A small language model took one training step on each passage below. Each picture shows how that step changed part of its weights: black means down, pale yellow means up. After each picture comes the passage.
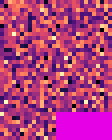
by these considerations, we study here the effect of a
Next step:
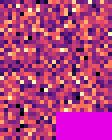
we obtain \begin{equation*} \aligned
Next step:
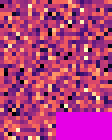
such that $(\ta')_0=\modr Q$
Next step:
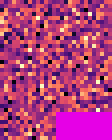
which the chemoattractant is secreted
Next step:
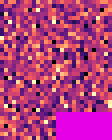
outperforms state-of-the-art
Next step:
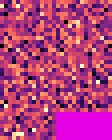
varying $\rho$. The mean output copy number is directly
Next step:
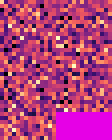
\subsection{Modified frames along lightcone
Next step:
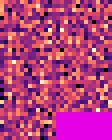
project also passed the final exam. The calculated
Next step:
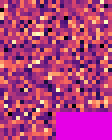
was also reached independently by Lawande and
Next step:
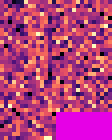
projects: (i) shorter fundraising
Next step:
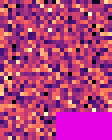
Then in terms of the velocity potential function $\phi$
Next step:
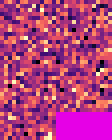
(p4) -- node[midway, right]
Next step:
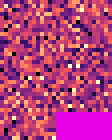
Fisher information \cite{Cover2012}. See Appendix
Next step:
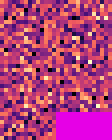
\ f(X)\in\Sigma,\ \ \forall
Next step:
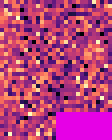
Note that in and Theorem~\ref{main2} the
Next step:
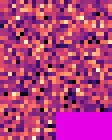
&= \mathrm{max} \bigg\{
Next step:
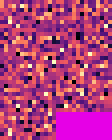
allows you to create effective simulation models for studying
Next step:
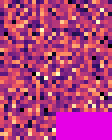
in a natural topology, $\A$ is dense in
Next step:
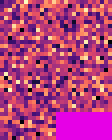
$10$ MHz. To circumvent this
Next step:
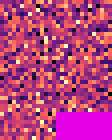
to numerical discretization errors. However, just like the distance
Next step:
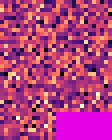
a Ph.D. degree in Computer Engineering from
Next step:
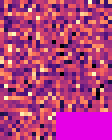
the differentiating Maximum Variety process that
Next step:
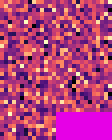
Loewy diagram: \begin{equation}
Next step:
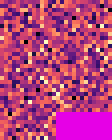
and a part of the gapped Fermi surface can be
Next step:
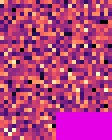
the number of emitted noise photons measured by the detector within
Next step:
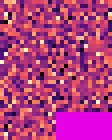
and A. A. Starobinsky,
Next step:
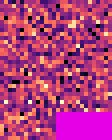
strategies, as the latter suffer from convergence issue due
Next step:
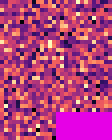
the event that the elements in $A_i$ appear
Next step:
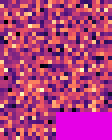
momentum space and the coordinate space. In order to translate
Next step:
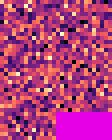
solution of $\Eta(\Sigma|B)\transpose
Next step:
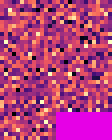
$C$ of the lower global basis of $\mathscr
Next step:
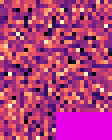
may be good enough to explore the theoretical stability of a
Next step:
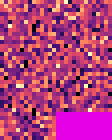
the system may be written as \begin{equation}
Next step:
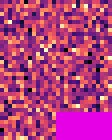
\codeavailability{Scripts to process and
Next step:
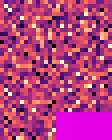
AD mass or angular momentum either outside or inside of
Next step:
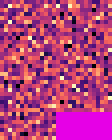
[54], the power-law exponent, $p$,
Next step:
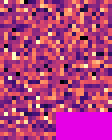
acts on $X$ such that $\pi$ is
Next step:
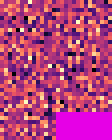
the K:H anomaly), as well as
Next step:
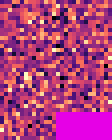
maximal cut. One example is a non-planar double
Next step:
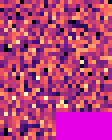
x_l^{\alpha_l} d
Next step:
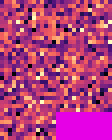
found it convenient to introduce the class of {\em geometrically
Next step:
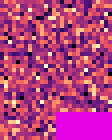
over three independent trainings. The minimum value of
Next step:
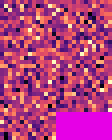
occupancy locations. The input is the normalized spectrum
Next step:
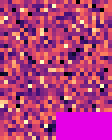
applicable & \textbf{0.033M}
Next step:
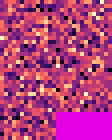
clear breakdown of Hall resistance quantization whenever this
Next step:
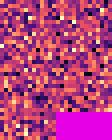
and Zanolli, 2005). Since the
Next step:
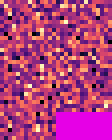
in different network topologies, namely (a) square lattice
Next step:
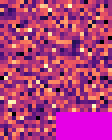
module for the base algebra $R$ extends to a right
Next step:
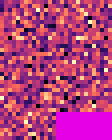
values equal to $0$. Let $\cf_2$
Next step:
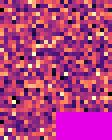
induced \'etale cover $F_m'$ of
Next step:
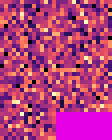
rational coefficients I, Physica \textbf{2D}
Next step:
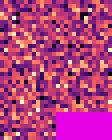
with Dense Image Labels for
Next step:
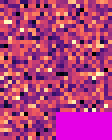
$G_{c,l,r}$ remains positive
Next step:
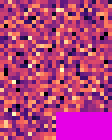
hand, it has been known for a long time that the
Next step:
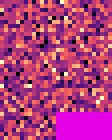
the proof of Theorem 4.2 is contained in Sections
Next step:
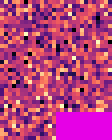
is less than 1.6~$\mu$m, corresponding
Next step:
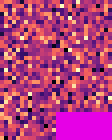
Sevilla. Tractado
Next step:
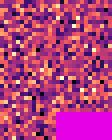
location and orientation of the orbit in space relative to the
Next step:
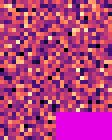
on the characteristics of the user preferences and the behavior of
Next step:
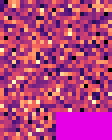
influence of Yukawa couplings, both of
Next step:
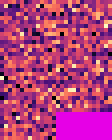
librators, the libration period drops
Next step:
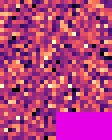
. $$ Optimizing over all non-decreasing functions
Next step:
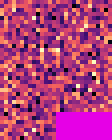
\times y) \rs T)=1$ and
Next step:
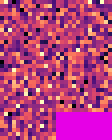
the gauge potential. For globally regular solutions, finite
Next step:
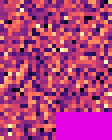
the edge diamagnetism we measured (Fig.
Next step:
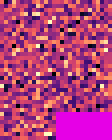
however doesn't mean that we have recovered the above
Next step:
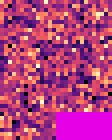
Results} \label{sec0} We consider the
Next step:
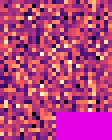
that might explain the quasi-periodic brightness changes (see
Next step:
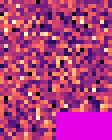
various operating conditions, in-service bridges
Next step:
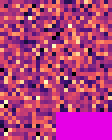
that $\beta$ is a real analytic around
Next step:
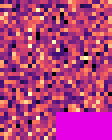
bursting is one example where the transition to and from
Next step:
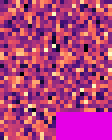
a.e. such circle $\gamma$. Thus,
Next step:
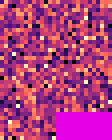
(8.1) {\it has a unique solution.}
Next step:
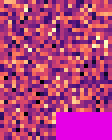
r^\ast$ and functions $u_n\in
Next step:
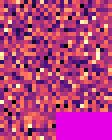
scan line. Since the user sets the period of this
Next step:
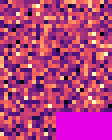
obtain the equivalence of (i) and (iii). The
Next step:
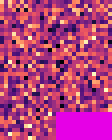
phase resolution. In addition, the system is suitable for
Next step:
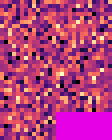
anomaly in order to compensate contributions of the
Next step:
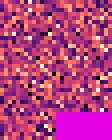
for a numerical model based on straight wires are
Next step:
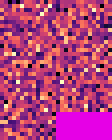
first mention that $\mathcal{H}$ is bounded. Let
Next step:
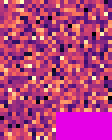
number of vacuum seals. The top of the probe is
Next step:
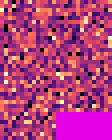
\caption{Recovery of periods based on
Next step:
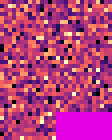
huge literature on the stochastic behavior of urn
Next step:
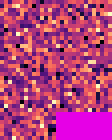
line direction (Y axis) and the Burgers'
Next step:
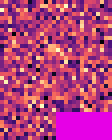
denote the Sobolev space on $\mathbb{R}$ with a
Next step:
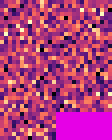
Phys. Rev. Lett. \textbf{32},
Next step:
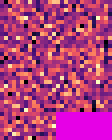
of Chow--K\"unneth decomposition and
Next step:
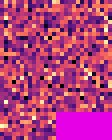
numerical simulations usually performed in a limited range of parameters, and
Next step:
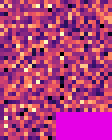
perspective, AI is not conceived as
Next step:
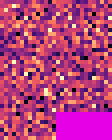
renewed the interest in boosted DM. In
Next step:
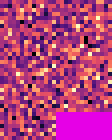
to a comparison with BPI and the
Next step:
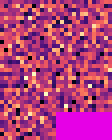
that the space between $\alpha_3$ and
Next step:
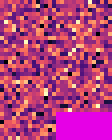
the big picture of classical homotopy theory - connecting algebraic
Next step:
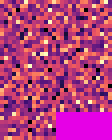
policy prototyping}, borrowing from established
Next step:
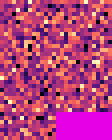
with each components being the maximally entangled state.
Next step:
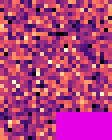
a much more stringent characterization of the cases in which the
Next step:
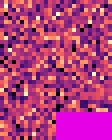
Here, the additional factor~$\size{\SigmaI}$ is
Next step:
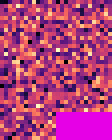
respectively. \end{thm} \section{The weakly
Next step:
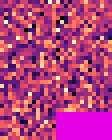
differing by {\it even} integral charges into a
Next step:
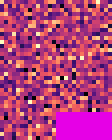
in the forward direction of the incoming $q$
